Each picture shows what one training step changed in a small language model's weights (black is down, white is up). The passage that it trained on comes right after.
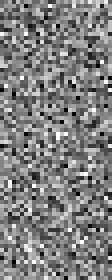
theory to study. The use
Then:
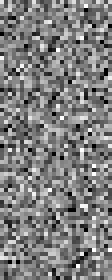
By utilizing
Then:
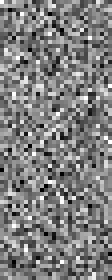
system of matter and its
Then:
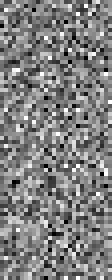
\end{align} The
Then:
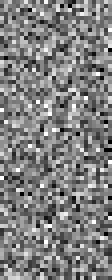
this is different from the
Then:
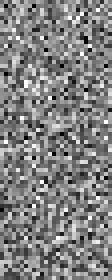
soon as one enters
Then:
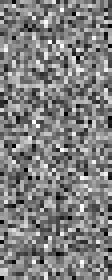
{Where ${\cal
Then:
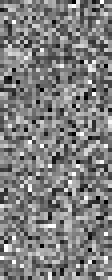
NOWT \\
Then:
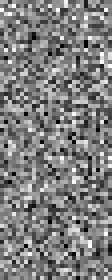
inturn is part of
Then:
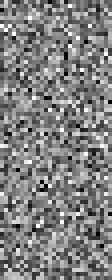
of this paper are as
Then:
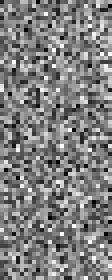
government to
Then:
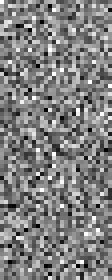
a function of time and the
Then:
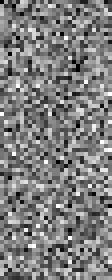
($t$ remaining
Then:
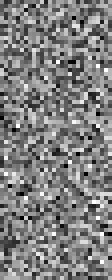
increase in $U$,
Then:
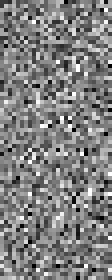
are very near $z =
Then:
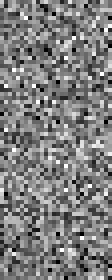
This scale is almost
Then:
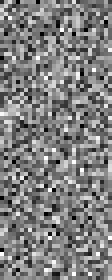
the human visual
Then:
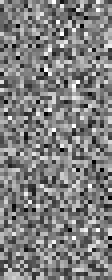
such as time and observables
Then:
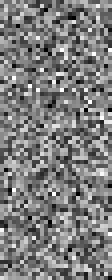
in this set-up,
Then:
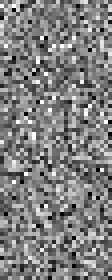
and each such subclass
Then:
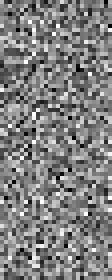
agreement with the given
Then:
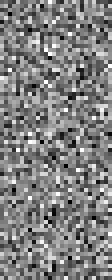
we cannot conclude that
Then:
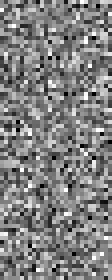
particularly strong 2PA
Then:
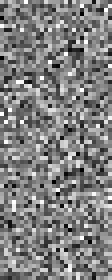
decay function by fitting
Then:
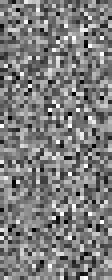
of lubricant
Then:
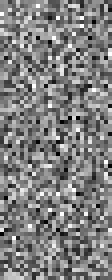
growth of the power
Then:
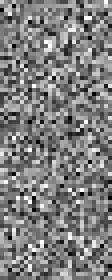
the common limitations
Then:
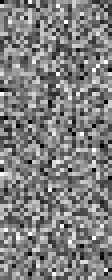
Firstly, one can
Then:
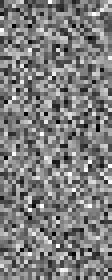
the core is related
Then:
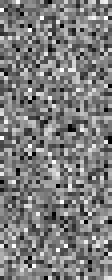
a different set of values of
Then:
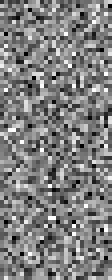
\rangle~, \ee
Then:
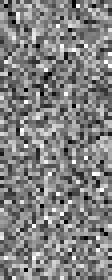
lightcone effect. We
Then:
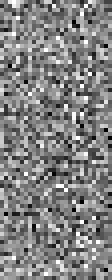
% Figures %
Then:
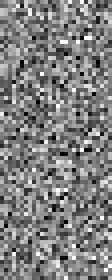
exploited to
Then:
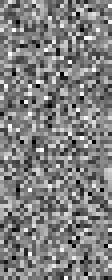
detects reactor
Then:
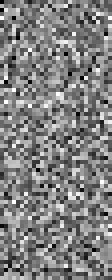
in the right panel
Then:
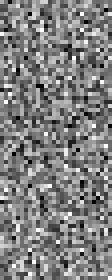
wavelengths of
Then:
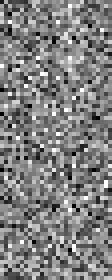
Rydberg state
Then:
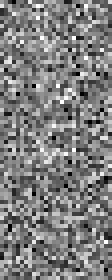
for stimulating
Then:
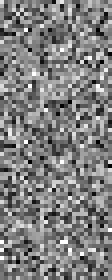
the Royal
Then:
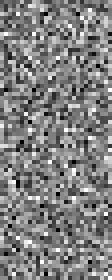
pairs. For each
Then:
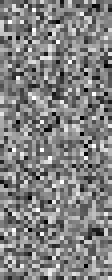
a point a distance z from
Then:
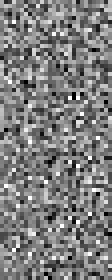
conducted its full
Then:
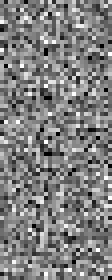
drastically different from
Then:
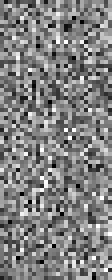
over the frequency, the
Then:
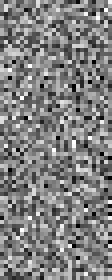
is detected in at
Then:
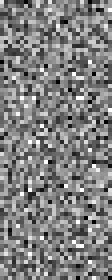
potentials as well as the
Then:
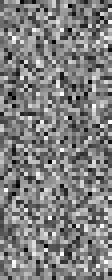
signal and 50 noise
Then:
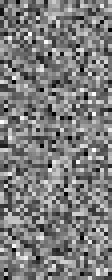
of SPPs
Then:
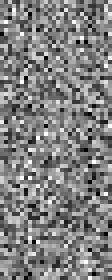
raw channel
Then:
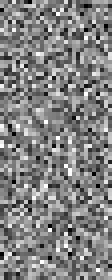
the cells. The
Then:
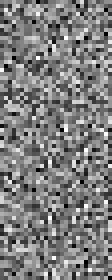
CVCs which
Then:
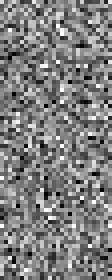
safe control, the
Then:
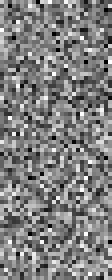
spin transfer from
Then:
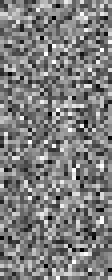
having an exact
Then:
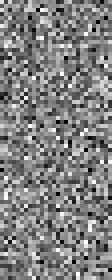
are shown with red,
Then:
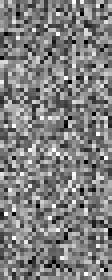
In summary, we
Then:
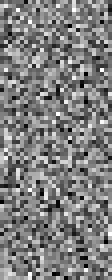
Faddeev have
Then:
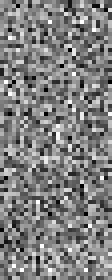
their combination leads to
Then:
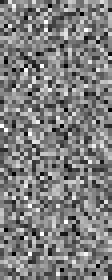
carry out a
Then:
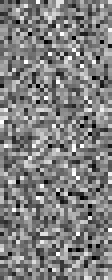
of sight. If
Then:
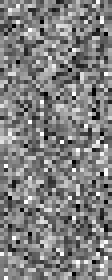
\quad \Re
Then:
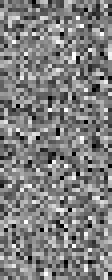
physical degrees of
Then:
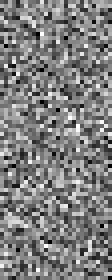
media and for
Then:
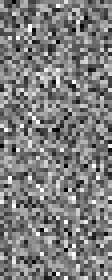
to identify a local
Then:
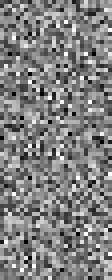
to the field, constructed
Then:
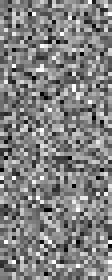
area marks the
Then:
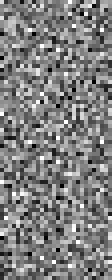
taken into account.
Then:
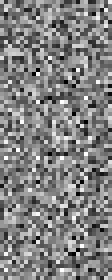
is not available
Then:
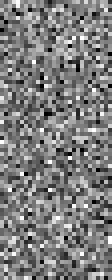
different $|L,\zeta
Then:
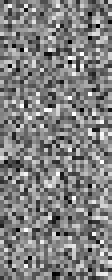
value of $\Sigma $ and
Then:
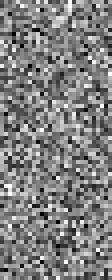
much harder to
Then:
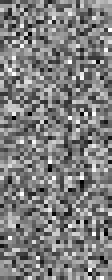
the study of gauge
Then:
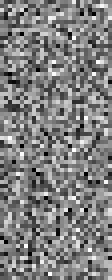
there exists a
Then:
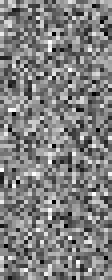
the dielectric
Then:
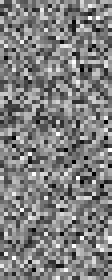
be more challenging
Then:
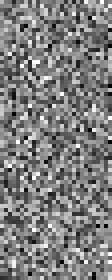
moment and that the local
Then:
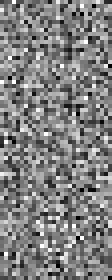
bottom wall,
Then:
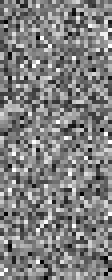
momentum conservation equation
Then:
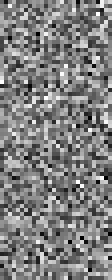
inset presents the same
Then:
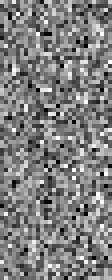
\stname\, and
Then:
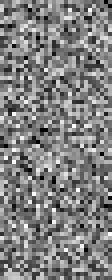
time shift between
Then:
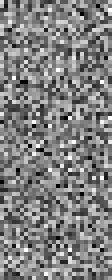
confinement of the
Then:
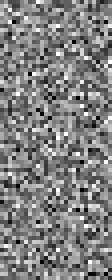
answers to a
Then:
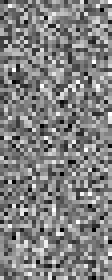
above it is clear that
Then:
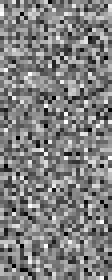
the baryons interact
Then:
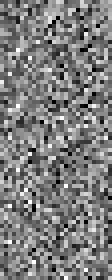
of price changes
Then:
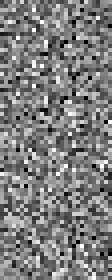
Finally, we can
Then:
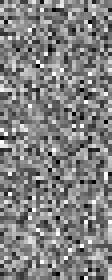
a Bayesian approach
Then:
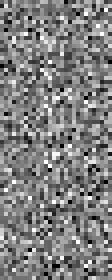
consequences are
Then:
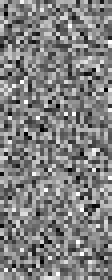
order that balances the
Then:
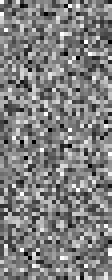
measure of the spatial
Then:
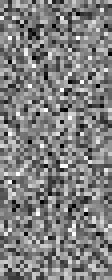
storage \sep
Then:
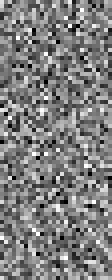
site with a rate
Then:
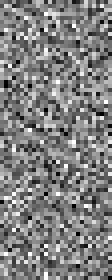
tools like
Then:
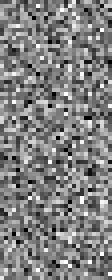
view, at
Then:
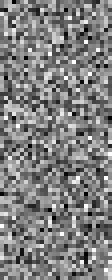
For the ACS
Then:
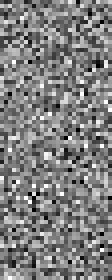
that at some point the star
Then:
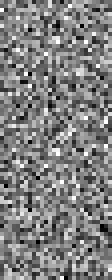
a latent diffusion
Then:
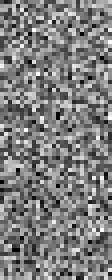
the quantization of
